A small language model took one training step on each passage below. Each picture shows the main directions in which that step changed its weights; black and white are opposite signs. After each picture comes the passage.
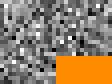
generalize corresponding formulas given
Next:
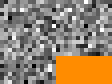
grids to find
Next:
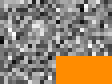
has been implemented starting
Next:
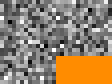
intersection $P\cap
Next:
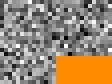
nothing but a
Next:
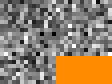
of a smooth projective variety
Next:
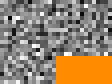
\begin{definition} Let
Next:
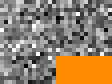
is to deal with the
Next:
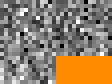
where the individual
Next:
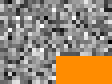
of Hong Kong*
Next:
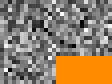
of rational first integrals?
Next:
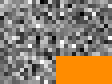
belonging to the first family
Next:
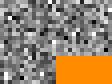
and 3d, respectively.
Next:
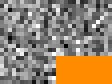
a homomorphism of groups from the
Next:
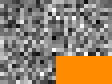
round $5$ is
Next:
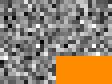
weak solution. The convergence proof
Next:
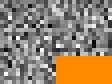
cuspidale de
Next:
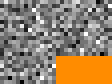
result of Babai
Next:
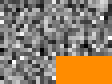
$\mu$ contracts the
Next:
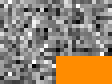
case we get a correction
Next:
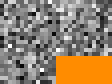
the analysis assumes that
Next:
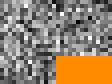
be generalized to prove the formula
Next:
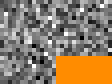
with respect to the Cartan
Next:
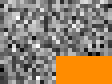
a statistical approach. The
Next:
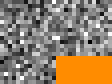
of $\mathcal{Q}$.
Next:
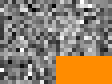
the nutrient equation
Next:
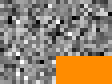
if there exists a number
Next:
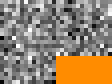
$H'$. There are
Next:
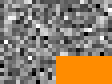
considerably improve this
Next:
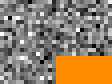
\begin{abstract} A
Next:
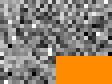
is the canonical projection $\pi
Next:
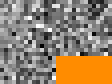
to derive the boundary conditions on
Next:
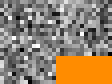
the input function.\\ To
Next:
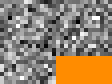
recurrence relation in
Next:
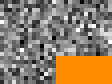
$\lambda$ is a
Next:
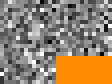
shown to hold on any of
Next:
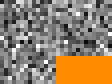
\sum_{j \geq
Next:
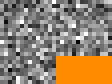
form $$\Lambda(s,
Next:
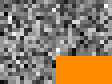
if and only if there exists
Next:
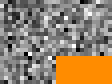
a scalar if necessary, we
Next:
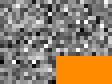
and established the form of
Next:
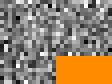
\n s\ZD
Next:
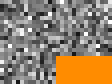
\ge1$ such that
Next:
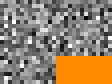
\langle v_1,
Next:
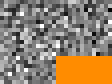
\] We have shown in
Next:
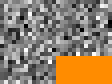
nonempty subset $U
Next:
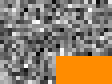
with $\tilde{m}
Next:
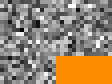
there should thus exist : -
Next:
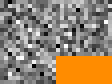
only if, $a$
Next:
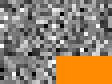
holomorphic motion of each
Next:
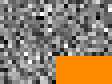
pull-back) and
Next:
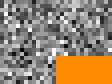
real fluids present in
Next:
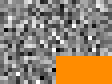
problem instances having
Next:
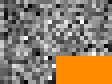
the root (else the
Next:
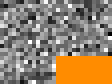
q, \tilde r)$
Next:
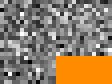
1 for defining a
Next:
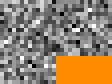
$\Qbold$ can be
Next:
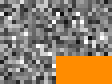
\] The associated abelianized
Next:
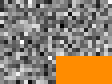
\allowbreak makes
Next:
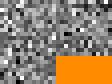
= 0$, so that our
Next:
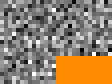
\big (\theta\in
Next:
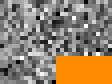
incremented in dimension as
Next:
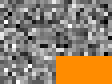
with prescribed (and
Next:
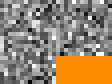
we prove that the property
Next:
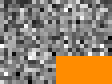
two sided vector space.
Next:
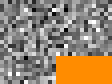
of descents on a
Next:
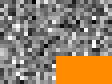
Institute of
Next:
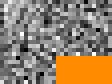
the exact minimizer
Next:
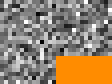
} \end{lem}
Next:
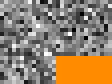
belonging to $r$
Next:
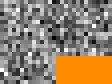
$A$; this is the
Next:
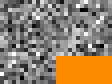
was developed in [26],
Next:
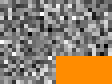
pricing options by
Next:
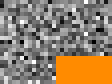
\noindent{\it Proof.
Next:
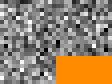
\end{equation}% where
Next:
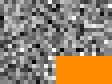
solutions. In this paper,
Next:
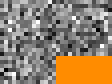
we would be able to
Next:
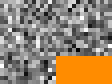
is formally obtained in the
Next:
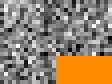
the important situation $X
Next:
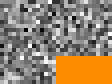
and $g$ is a
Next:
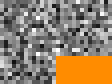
extended to the entire complex
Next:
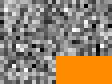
the value function $V$
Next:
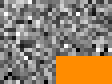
are therefore equivalently defined by
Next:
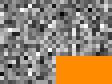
class at most $m$,
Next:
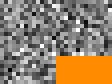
solution for any initial point.
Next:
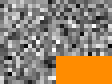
a some preconditioned
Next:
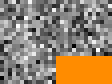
parking functions on
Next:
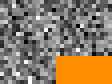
n$ identity matrix.
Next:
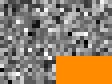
it will get the sign of
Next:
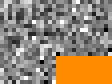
other hand, there is a
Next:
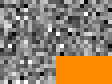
dx \nonumber \\ &
